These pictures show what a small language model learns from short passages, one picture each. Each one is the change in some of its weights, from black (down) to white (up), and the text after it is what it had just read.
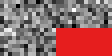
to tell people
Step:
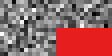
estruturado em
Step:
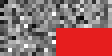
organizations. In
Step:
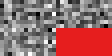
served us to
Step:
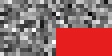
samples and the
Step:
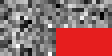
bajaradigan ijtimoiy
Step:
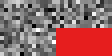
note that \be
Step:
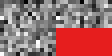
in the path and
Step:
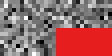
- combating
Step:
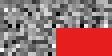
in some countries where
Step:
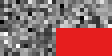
LKP is
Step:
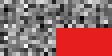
Information Science and
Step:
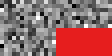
diameter of the
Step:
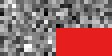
due to the fact
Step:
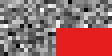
simple network example as
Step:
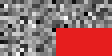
such a formula in
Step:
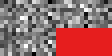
ability, teacher
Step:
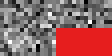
stages, depending
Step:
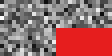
consequences of job
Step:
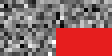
final” y,
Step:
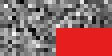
don't have any
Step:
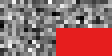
well as the corresponding
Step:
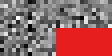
Define the
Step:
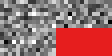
for those parameters and
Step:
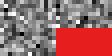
contributed from the
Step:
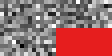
study, researchers investigated
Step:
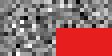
To show that any
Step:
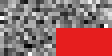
and the last
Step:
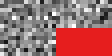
and referenced
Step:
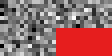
perturbations of photon
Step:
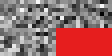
space. Fig.
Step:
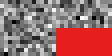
economy principles
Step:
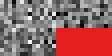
was still too
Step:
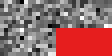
been discussed specifically
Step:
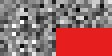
To reduce the
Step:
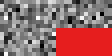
geld, den
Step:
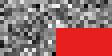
parallel experiment,
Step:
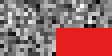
the development of
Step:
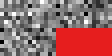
determines the next
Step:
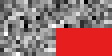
da cultura
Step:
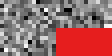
{As expected},
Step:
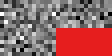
searched for
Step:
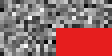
these detail data,
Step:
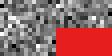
emerge una
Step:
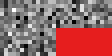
Any solution
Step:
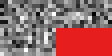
investigations is
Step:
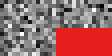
policies. In
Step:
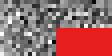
a good reconstruction of
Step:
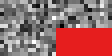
difference in the
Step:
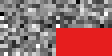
both pure and applied
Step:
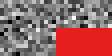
of millions of
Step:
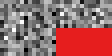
Entre as
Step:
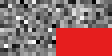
4% kam
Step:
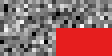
Management M365
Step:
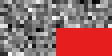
edges in the
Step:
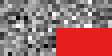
bir nechta
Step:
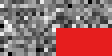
to mediate
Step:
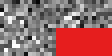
é a inclusão
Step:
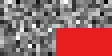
difficult to identify how
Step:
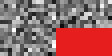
ionization time difference
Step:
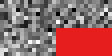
talabalarning asosiy
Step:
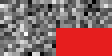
UKBB researchers
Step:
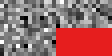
The Indian
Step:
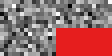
where the left hand
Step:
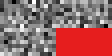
she enrolled
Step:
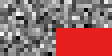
not differ significantly
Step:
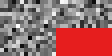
commuting flows
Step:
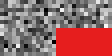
and organic
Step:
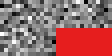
ou produto o
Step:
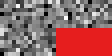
was removed.
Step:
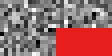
taruna yang
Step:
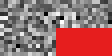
and procedures in
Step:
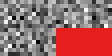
outra parte
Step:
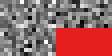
was carried out using
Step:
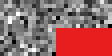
a change of the
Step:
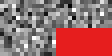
decaying to the
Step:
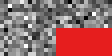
la radiografía
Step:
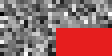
in generating
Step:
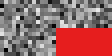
output gains
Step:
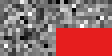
como um só
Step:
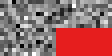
system. Let
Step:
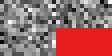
use the equations for
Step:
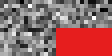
have a negative
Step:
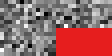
o ambiente de
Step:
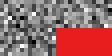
outra pessoa
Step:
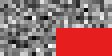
this dissertation
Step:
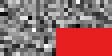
differences and identify
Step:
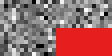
It offers
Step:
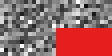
município de
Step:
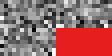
novel materials and concepts
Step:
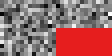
curve for each
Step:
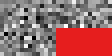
To follow a vertical
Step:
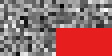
The history of a
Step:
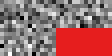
vectors for word
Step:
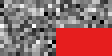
selected from each
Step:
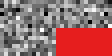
solution, by data
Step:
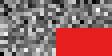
artificial intelligence and
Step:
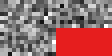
and consumption of
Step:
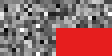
note that, for
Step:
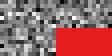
of the concentration:
